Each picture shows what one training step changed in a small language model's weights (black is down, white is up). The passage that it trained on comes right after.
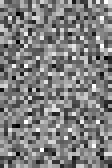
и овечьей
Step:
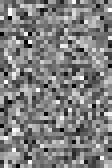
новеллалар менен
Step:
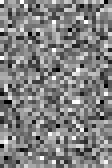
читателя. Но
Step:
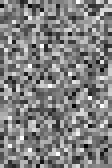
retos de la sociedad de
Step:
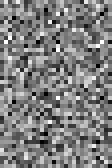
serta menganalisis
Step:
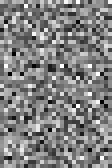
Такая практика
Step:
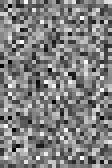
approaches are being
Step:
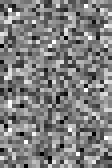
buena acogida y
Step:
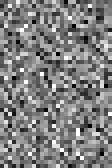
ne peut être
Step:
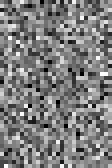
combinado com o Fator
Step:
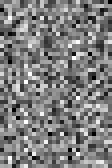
mantendo colostomia
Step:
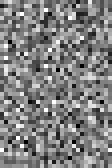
methode, die dient te
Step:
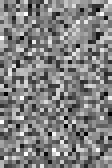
forma de repensar o
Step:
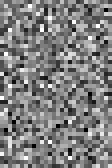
analyze the importance of
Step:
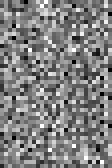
ingliz tili,
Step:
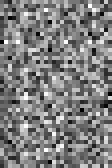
alohida o'rinni
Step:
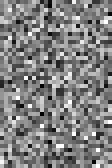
Rumlar arasında
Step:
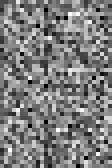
ayon bo'ladi.
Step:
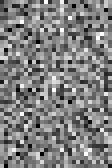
имеет каждая
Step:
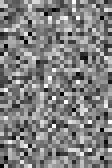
медіації у
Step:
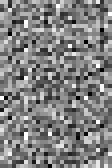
a comercialização de
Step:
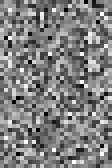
meses de edad. Se
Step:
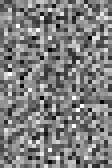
siyosatning roli
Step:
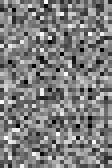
American Society
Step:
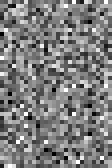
organisationnelle où la
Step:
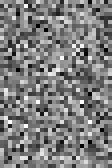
котором соединяются
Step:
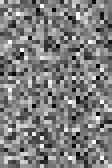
deze tragedies,
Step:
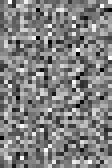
zu sammeln.
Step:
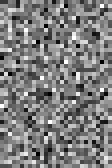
estudio de Lachesis
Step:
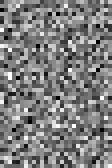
quais abordavam
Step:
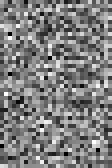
komunitas merujuk pada
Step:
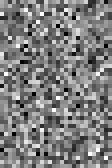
relações de contraste
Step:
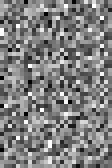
de injunção,
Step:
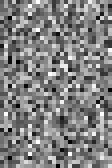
tavsifi, milliy
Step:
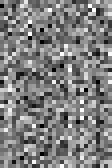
Neck Pain: A
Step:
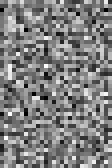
hal qilinadi. Umuman
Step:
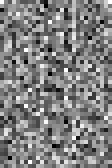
Farg'ona tuman
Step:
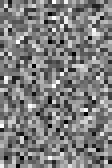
mulia merupakan
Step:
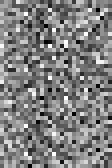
Gegenrede der am
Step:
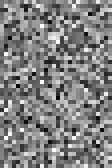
de decisões políticas
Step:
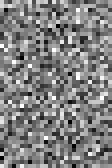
el hecho de contar
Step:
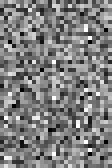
Б.І., доктор
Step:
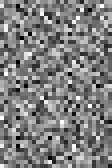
ечиш вақтини
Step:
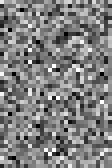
навчальну діяльність), про
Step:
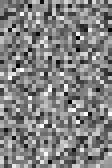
ciências biológicas,
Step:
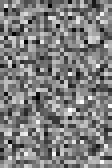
e adequado para que
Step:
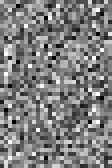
productos alimenticios
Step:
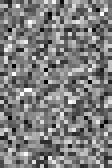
esposa mía Dios
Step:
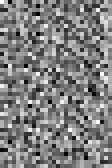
и не касаясь
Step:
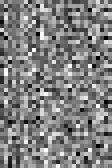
oʻxshash va
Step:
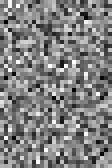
que tem importância social.
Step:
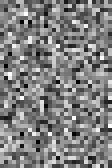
sortiert. Die
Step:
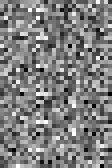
tarqatmali materiallardan
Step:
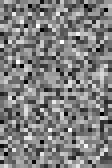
ciertas prácticas
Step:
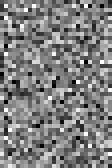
Юджин Ф.
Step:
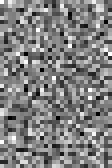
mumkin. Agar birinchi
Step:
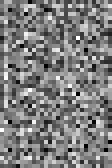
QCH ₃ NH
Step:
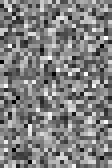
innovations, 4(1),
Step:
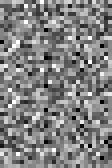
В деятельности отделения
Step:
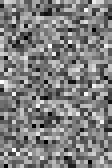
(7) может быть
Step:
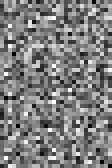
⁸ CPP,
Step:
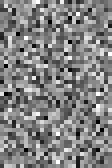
davomiyligi - 4
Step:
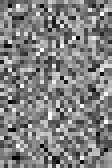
de seus membros, entre
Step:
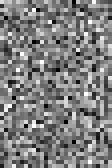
normalisation comptable
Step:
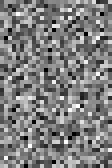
subían, sino de
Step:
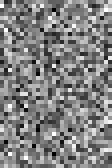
la entrevista con el
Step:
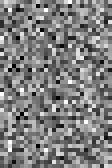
bolalarning intellektual
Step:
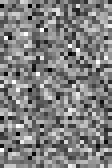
процесс сознательного
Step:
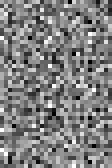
Ausserrhoden eine
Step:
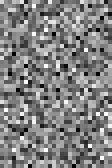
8. Чапаев.
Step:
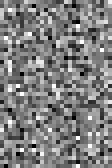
percent and it does
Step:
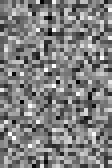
sahasına model
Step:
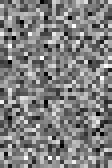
exigidas reações
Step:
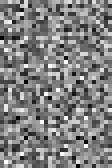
भाव के
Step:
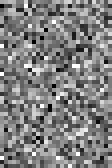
попередніх досліджень
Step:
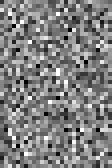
organização descentralizada dos
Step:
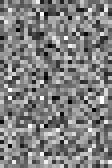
ideas, el interés
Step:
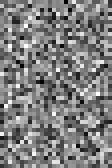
acesso livre imediato
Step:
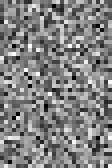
bertindak melalui
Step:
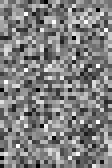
wurde die Tagung
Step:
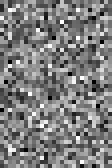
permite ilustrar el
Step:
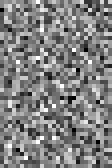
doimiy ravishda
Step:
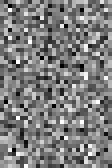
nuestra Política
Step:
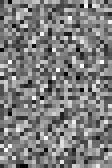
João Victor
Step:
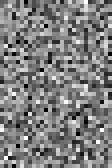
die Europäische
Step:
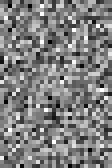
primeira vez na
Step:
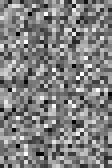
Die Anzahl der
